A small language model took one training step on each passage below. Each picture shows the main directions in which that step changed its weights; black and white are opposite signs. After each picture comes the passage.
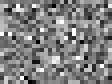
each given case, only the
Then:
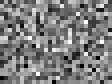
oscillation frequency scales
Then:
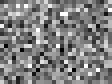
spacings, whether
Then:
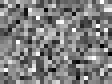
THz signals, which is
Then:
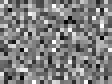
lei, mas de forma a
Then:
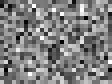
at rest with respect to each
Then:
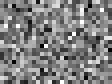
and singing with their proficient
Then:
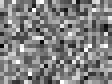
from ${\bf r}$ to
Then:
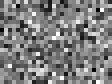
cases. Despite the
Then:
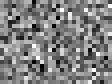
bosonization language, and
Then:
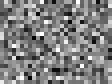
e collaboratori)
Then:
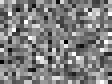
as well as along the major
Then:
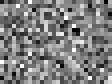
em reflexão como forma de
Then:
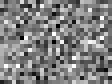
uncertainties induced by
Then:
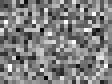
aksincha xush-
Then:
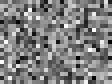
y el desarrollo del
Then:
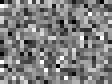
Another interconnected
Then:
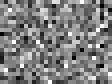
tabiiy vazn
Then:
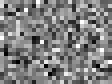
which cannot be said for
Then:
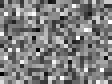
bem sucedido.
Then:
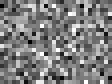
и тому подобное
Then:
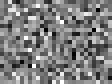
arquitecto, con
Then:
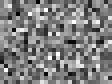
the corollary shows that
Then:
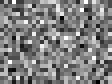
size be $P$, and the
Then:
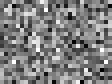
is a force per unit
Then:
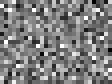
to estimate the density of
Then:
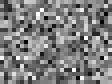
do grupo, se
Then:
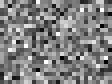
*mater* dei
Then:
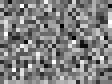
data in-depth,
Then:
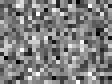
changes took place in the
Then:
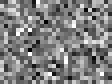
a {\it physical} global
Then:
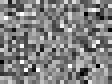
lines are guides to the
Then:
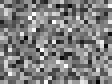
criminales de los
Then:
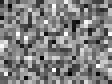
The DCSTM method using
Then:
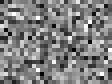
sensory marketing
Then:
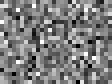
an additional signal is introduced
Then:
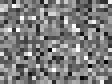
Wirkung Y), es
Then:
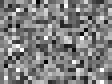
biridir. Bu
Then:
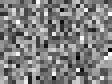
obstáculos à
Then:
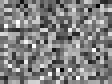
profissionais, observamos que
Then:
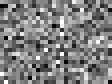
mean field $\Psi_0$
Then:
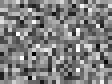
исследования: -
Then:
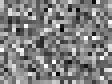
alt={A table
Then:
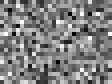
tending to a step function.
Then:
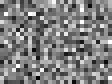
cell with superfluid
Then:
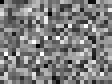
ichki ovoz bilan
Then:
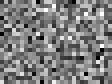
Reference (Ours)&
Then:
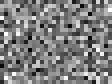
structures, water
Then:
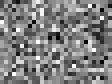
dynamic copula. For
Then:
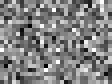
inputs at initialization.
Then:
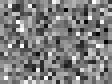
be found \begin{equation}
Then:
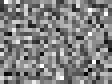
что все исходные
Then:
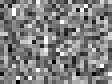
Instance 4.8
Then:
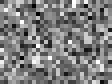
be {\it another} even
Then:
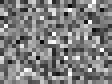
a historiografia
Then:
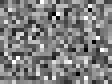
a adicionar novas
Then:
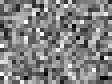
system was studied in detail by
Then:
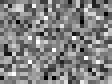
be measured by the technique of
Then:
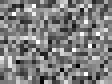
Aholi orasida
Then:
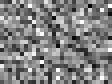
each room has opening
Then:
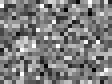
model it was conjectured
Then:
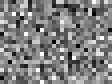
готовый на
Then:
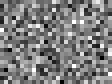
the quality of their training
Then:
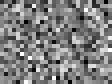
be written in terms of the
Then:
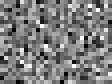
for the alterations of the
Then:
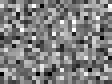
Into this we can then
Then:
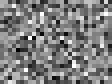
do conhecimento na
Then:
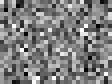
Distribution Analysis}
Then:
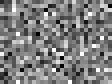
этувчи органлар
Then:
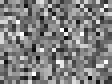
los parámetros de
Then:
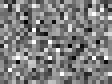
that the corresponding $\varepsilon$ is
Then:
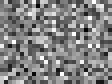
kitobi", Tan
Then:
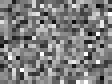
formalism of GA is
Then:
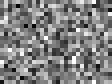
rivojlanish uchun
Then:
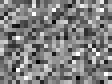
olingan makonlarni,
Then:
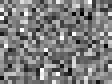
model}. This was done with
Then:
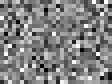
hadrons, which made of
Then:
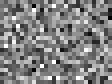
previous construction corresponds to a
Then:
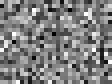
precise approach taken in this
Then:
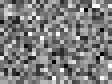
entanglement dynamics in a two
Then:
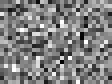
novas. Conforme
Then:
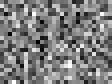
text that matches content
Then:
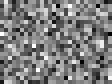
diagnostic tools
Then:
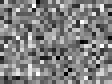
in realistic spectra, we
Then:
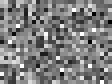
the self-similar
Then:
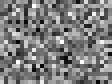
compare the ACR behavior
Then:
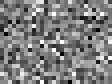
poder e equalizar as
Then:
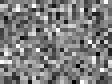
interaction between particles decreases the total
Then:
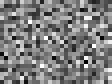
opgerichte persoon
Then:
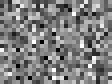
suatu sistem yang
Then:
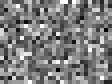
two; 3. three;
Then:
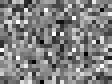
initial state $| i, N
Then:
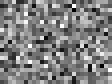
the current behaviour of the
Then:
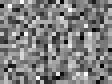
shape parameter for the slow
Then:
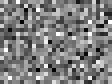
Ribuan Perda
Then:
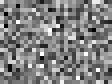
a non-integer,
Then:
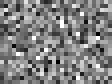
It would be interesting to consider
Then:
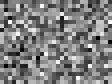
que creían fundamentales como
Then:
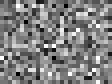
points used in the fit. The
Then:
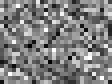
pendinginan air
